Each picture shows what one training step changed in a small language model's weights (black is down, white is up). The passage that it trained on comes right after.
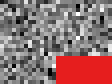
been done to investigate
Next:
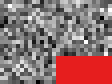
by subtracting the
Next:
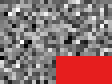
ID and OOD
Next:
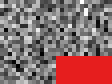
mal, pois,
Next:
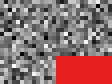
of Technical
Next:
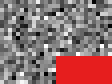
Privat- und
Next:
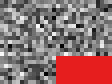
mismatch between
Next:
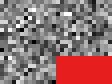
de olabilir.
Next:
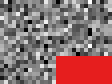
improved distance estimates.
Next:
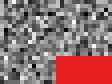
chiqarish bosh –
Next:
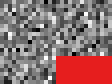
project was to have
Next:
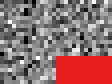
the adiabatic
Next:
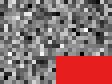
de preços,
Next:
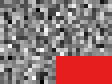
emission is produced as material
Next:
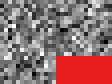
at BFP, a
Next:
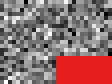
also reach the level of
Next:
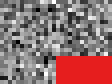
of redshift for different mass
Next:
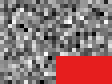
However, there are a
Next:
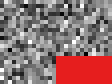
this could indicate that some
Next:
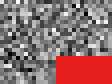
of post-graduate
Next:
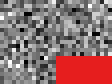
loyiq ekanligi
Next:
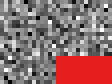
emas O'zbekiston
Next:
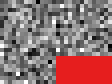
ini termasuk daun
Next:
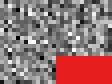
%), проходження
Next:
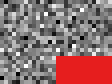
НАУКА И
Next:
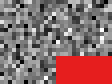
en trabajos
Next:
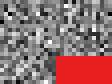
To this aim we
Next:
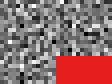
saat ujian
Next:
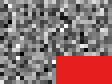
is included. This model
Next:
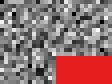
reimpr. São
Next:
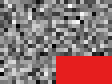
calculations need not employ
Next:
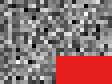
social a lo largo de
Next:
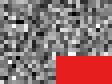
a organização e implementação
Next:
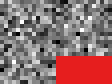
de Belgische
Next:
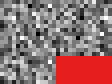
representativas da cultura
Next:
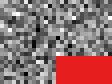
as empresas se
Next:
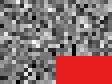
que quise icir
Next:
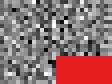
studies, in particular at high
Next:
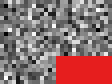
la predicción de la
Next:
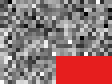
& Track &
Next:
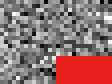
schemes to deal with
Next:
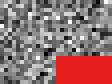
follow the same trend as
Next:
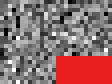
que um Estado
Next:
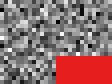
we show that when using
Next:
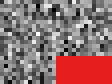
values of the scale, where
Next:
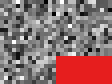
6 Cartilla de
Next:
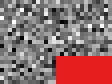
The magnitude of the
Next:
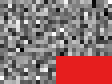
solution is allowed and we
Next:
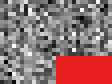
мощностей на
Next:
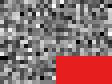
networks. ##
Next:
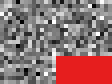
biri bo‘lib
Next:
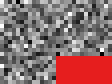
atributos mais
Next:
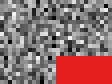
of power, whereas
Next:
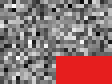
holidan xabar
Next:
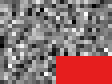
à imigração e
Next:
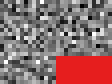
con los problemas de
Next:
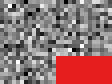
cho'chaytirish va
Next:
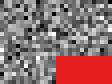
two series of integral equations
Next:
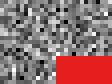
отношения к
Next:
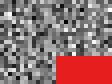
de una clase que
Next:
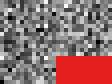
orqali ta’lim
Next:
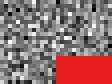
10 mm jets
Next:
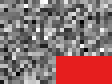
in the nuclear region.
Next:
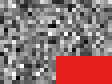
qanday tashkil
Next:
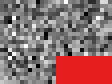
extracted top mass as
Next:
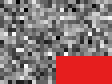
tizimi joriy
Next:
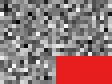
Orol dengizi
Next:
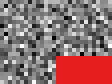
&\sin\alpha \\
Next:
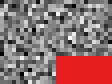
У цей час
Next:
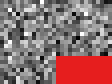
0.$ Note that
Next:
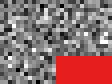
of Russia.
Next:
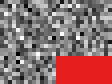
al comenzar,
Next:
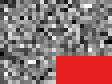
Rahmonov Bosh
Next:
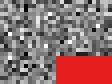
gap anywhere on the
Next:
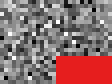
técnico. No
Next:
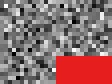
mai sus și în
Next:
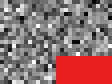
model by Titov and
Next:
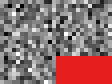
de resultado –
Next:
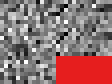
В начале
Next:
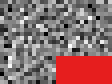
J. Intern.
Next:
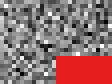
source catalog from
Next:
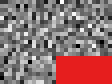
entanglement for two
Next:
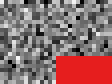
blood coagulation
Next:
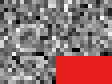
e o rei irá
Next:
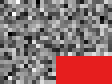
recursion at small even
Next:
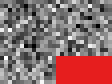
of TA, as
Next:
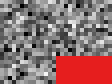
conclude that our observed
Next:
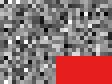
energy scale and is therefore
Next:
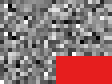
innovatsion jarayonlarni
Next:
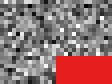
Einsatz, da
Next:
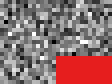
Millman E~A
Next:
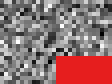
the mass density of the
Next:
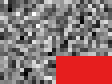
3D. We use the
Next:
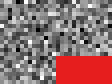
prestigioase ale
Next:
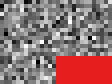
are not connected by the
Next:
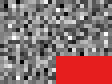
dan kam (n=
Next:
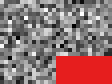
and $H_L$
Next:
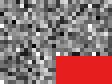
the patchwise
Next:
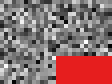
mass to the heavier
